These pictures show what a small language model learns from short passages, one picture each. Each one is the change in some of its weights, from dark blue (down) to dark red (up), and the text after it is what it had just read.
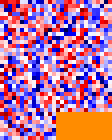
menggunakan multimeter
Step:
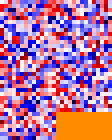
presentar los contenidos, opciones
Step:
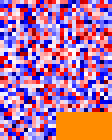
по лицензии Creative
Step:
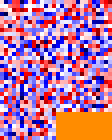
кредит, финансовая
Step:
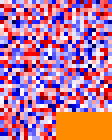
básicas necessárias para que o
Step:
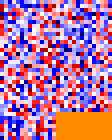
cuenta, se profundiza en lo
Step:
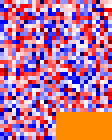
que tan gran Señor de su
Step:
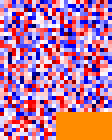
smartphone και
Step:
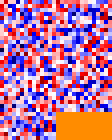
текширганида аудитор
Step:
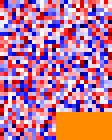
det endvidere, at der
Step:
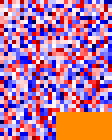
языком как средством
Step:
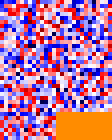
em plataformas virtuais,
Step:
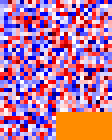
Okyere *et al.*
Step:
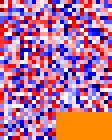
waktu yang diperlukan untuk
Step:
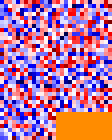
série global de
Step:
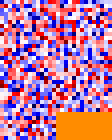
Para cumplir con las obligaciones
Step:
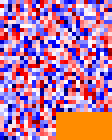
va metodistlarning etarli darajada
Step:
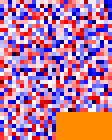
XVIII–XIX ст. за
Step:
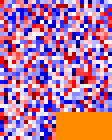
және салыстыру
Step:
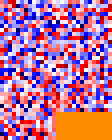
graders in the process of project
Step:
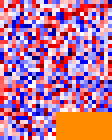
una bombástica campaña
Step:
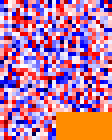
й гостріше теми,
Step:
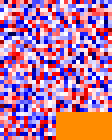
campioni antichi e
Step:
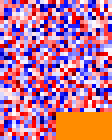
tartibga solishga va shu
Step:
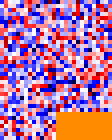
La diversidad de creencias y su
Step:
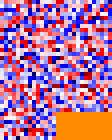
стратегии цифровой
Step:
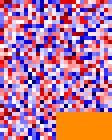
было предписано в
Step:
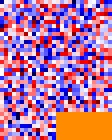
– оммабоп луғат.
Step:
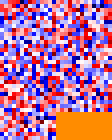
almeriense» (cf.
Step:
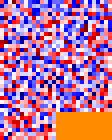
acute and chronic heart
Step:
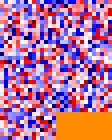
fikrlari keltirilgan.
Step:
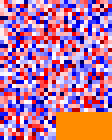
lengua. Estos recursos
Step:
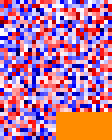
vositalardagi katta
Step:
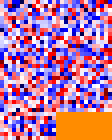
unificador, nesse contexto
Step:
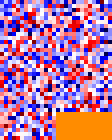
mazmunini takomillashtirish
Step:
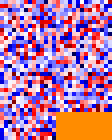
қайта құруға
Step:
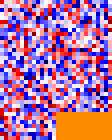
уровня сформированности
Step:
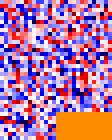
hisoblanadi. Shuningdek,
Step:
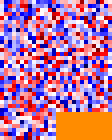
perbezaan di antara Allah
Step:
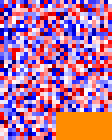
yang mengatasnamakan
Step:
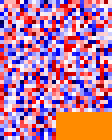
Inclui alusões referentes à
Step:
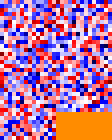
études moléculaires,
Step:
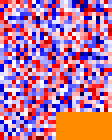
методов и технологических
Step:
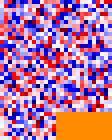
прошедшим необходимый
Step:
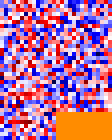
surgan edi. Ana shu
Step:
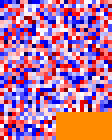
2024, Menarikkah?
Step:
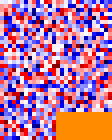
educação também se apresenta como uma
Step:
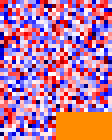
– na verdade, no Reino Unido,
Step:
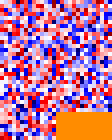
não saudável, em diferentes
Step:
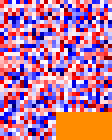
М.: Международная
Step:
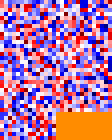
και πώς
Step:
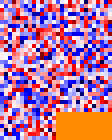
est un aspect central de la
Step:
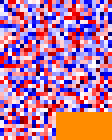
Rezidentligi boshqaruvi"
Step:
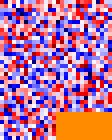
samenleving wanneer zij
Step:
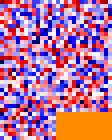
амал меояд, ки
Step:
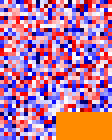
da moeda fazia parte do
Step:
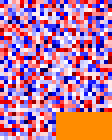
на уроках физики”
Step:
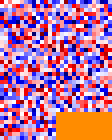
benötigten Ausgaben
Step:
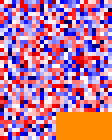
ustida ishlash, notanish
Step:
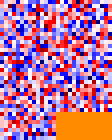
6. Tetiana S. The
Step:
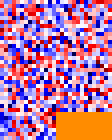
как локальных, так и
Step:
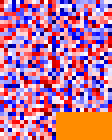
машғулотлар ва
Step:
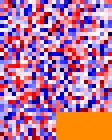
kosachalari ichiga turib
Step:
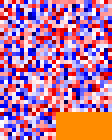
especially noted. It is
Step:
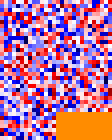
cubano. A pesar de su
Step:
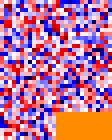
estimule o engajamento dos
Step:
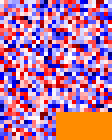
так как особое значение
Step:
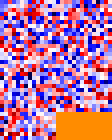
gaz eksport ⁴⁰
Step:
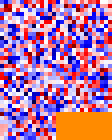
tahlil qilindi. Natijalar
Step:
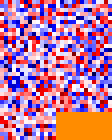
он, повторяя
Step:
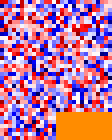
ҳаракатларнинг шакли;
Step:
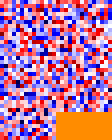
наиболее часто
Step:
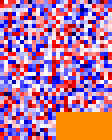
Stability, Briefers Tell
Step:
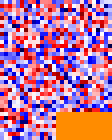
har gektar yerga 10-15 t
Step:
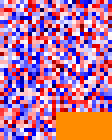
práctica de Kant", en
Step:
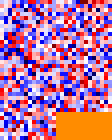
xirurgiyasi va dental
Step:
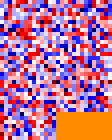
estetikasi,-T «Fan»,
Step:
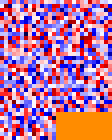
Muitos, inclusive sua
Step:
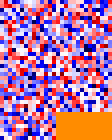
orqali inklyuziv iqtisodiyotning
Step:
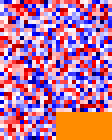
Фурдичко, А.
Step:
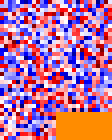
presencial y *online*, lo que
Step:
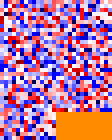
IIV Akademiyasi
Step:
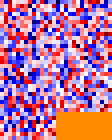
bo'yicha kraxmal
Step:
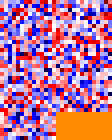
training data conducted for 20
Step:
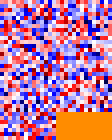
- Федеральное
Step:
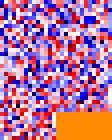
asosiy e'tibor faollik
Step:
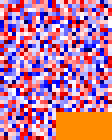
world and one of the key
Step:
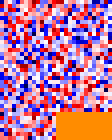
organizações oferecem de forma
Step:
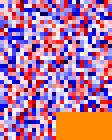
personality. Keywords:
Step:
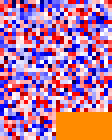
cabeças de animais sobre
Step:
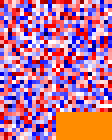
варіації однієї
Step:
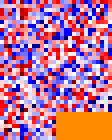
di quel concetto fondamentale
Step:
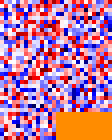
mehnat bilan bog'liq
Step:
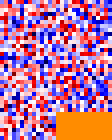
55 и старше Муж
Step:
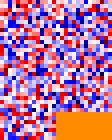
of the Provinces of the Roman
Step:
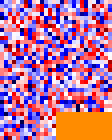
e delle disuguaglianze
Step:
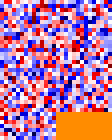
uma incidência de problemas menor
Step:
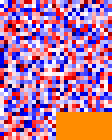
Réponse aux chocs :
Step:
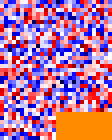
Luna, E. y Puig
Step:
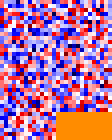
dengan digital marketing
